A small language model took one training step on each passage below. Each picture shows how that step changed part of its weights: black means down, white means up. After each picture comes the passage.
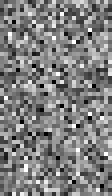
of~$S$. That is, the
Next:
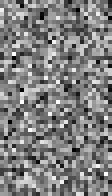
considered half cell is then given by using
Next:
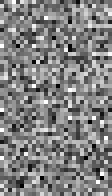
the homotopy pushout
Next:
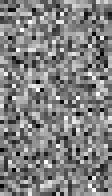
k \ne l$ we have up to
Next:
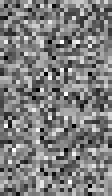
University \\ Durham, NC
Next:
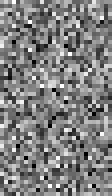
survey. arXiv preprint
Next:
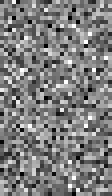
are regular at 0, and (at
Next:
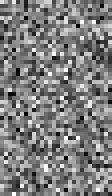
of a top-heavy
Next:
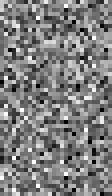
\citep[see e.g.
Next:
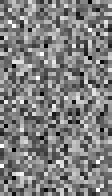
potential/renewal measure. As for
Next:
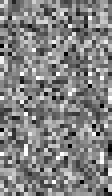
inflation and do not consider other sources which
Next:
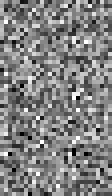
formulate the stochastic scheduling
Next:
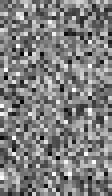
during this event, our study offers
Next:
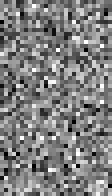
can be found in Randol (in
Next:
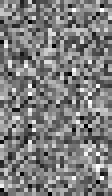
Proposition is the appropriate generalisation
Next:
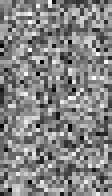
future work. Finally, we
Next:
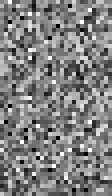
\mk + \rhoz
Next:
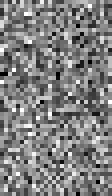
fully nonlinear turbulent
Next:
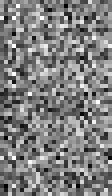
\succ \displaystyle \left(
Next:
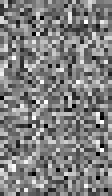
the jump caused by the
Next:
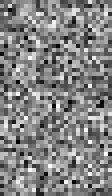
product. Our data spans from
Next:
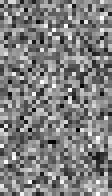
theorem of Wolff asserts that
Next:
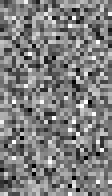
Fig. 2 (b). In the following
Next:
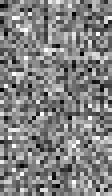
This collection of files contained
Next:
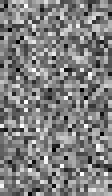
in a simple way, more complex
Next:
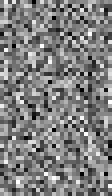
precisely how information is correlated between
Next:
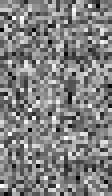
is somewhat unclear since different
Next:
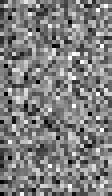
words, $E^*$ is a
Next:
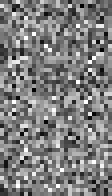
ramp-I, but they could not
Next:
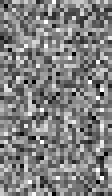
Then the set of functions $f :
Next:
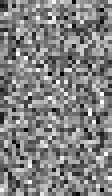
$X$. \end{lemma} Suppose
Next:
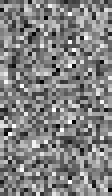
for large $\delta$ a regime in
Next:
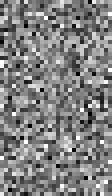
$\lambda$-homogeneous groups we
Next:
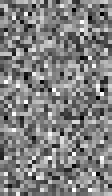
\item In the case $S =
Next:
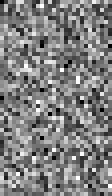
(6) is then given as
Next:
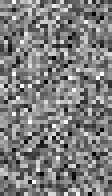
edge can help resolve the effects
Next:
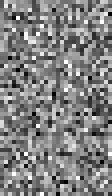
by two boxes in terms of
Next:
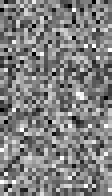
at $p$ of the CR orbit
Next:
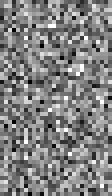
process high-dimensional input, the
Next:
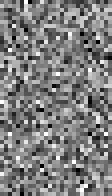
defined as a token. In this
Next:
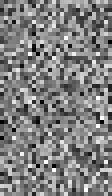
of the intersection of subgroups of
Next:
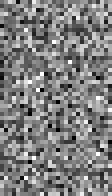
molecules in the gas, that
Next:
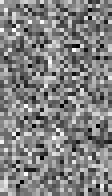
Also these deviations from universality
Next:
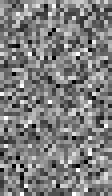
where $\overline{O\left(
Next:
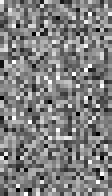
the mechanism assumes that sellers
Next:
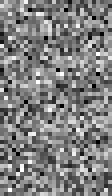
\w_i))$. Neither
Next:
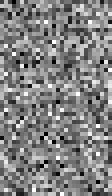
still remains a whole lot to
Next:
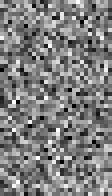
previous section. While this demonstrates the
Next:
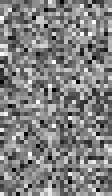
N-Queens on a
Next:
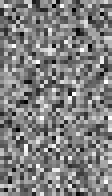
In light of $(11)$ and
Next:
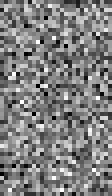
for galaxies. The lower line gives
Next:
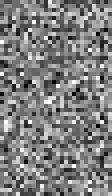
all the dimensions and $G \sim
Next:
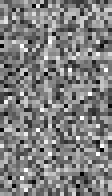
the quadratic BH coupling coefficient
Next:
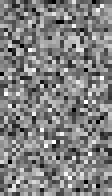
\gamma. \end{equation*}
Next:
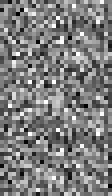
injected beam has been
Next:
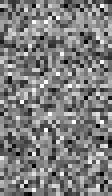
to derive the restricted states for an
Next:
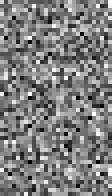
the different topographies with their
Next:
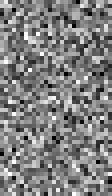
by Lemma \ref{l.r}
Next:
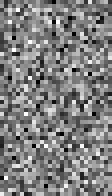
last row. Our result for
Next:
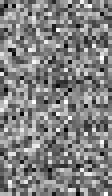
\date{} \maketitle
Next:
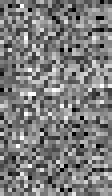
= {Maler, E. and
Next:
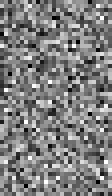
words in the semigroup
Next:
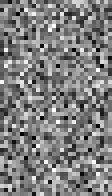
in regard to the value of
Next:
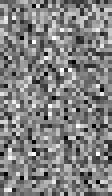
the CCF can also be evaluated
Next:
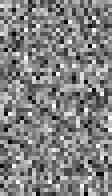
neighboring offsets are held
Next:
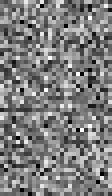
On the other hand, due to the
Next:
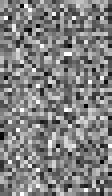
already consists of predictable processes,
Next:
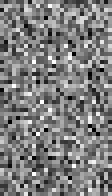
for all clusters, specifically,
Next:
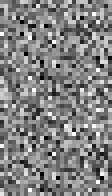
express the result through the function
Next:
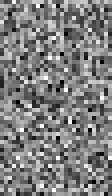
we get about 10 photons in mode
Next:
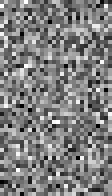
now represents the Lebesgue measure
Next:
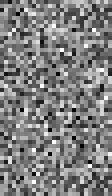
in the domain of $f$. We use
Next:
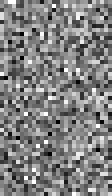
%using, in principle, the complete
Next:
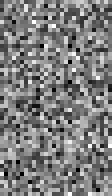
with different frequencies (or
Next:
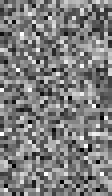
of Physics, Federal University
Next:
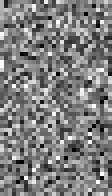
construct the incidence graph of the
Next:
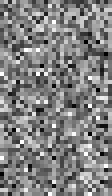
algebras over a field more generally
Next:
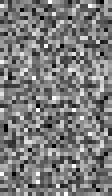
scaling, $$\sup_{x
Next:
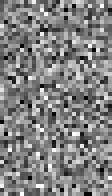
\newblock {\em Acta Sci.
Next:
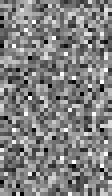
data approximation indicator $\delta^n$
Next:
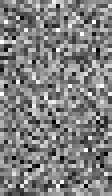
$\Ainfc$ such that
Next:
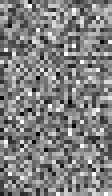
any elliptic Lagrangian
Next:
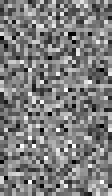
of elementary indium,
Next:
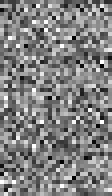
to the $h$ search. However,
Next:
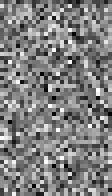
variety associated to a Coxeter
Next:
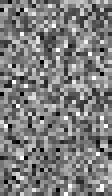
in ODMRP, the mesh
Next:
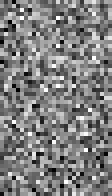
$\mathcal{X}$. The objective function
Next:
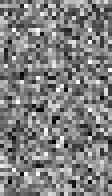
that we explain by a simple
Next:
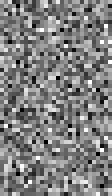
instead for the ArXiv preprint
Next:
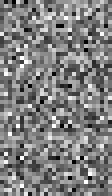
sense that $$u \geq 0,
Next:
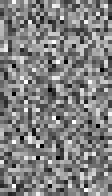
our result, we give the following theorem.
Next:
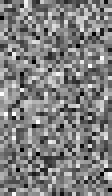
density $p(\theta_{ijk})$,
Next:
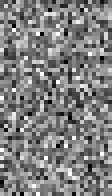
\mu$, we say that $\mu$
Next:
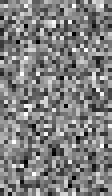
third (and smallest)
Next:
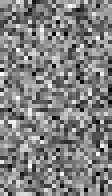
%%where all the bands are just
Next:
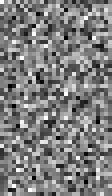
}Y\to \infty,
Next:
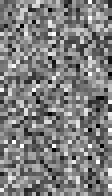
as it is commonly done in experiments
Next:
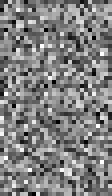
\end{table}% Note that the first
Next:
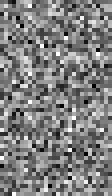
valence $\geq 3$. Picking
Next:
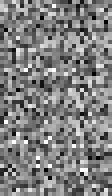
\end{matrix} \right) $$
